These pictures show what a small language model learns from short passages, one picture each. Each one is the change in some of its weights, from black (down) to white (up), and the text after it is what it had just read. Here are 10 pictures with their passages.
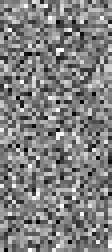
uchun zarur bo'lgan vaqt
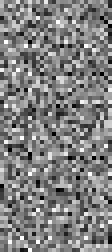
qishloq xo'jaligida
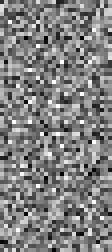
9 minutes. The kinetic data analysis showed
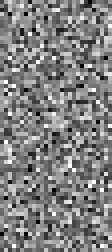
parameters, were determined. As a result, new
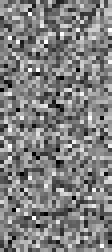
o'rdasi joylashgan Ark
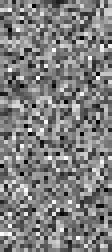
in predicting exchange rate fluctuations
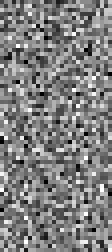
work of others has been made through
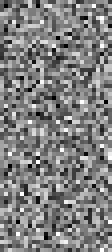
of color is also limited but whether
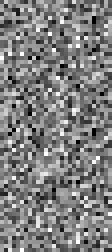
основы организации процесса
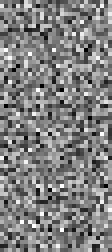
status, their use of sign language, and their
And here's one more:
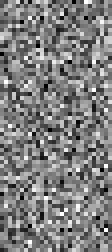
CMC for cobalt laurate
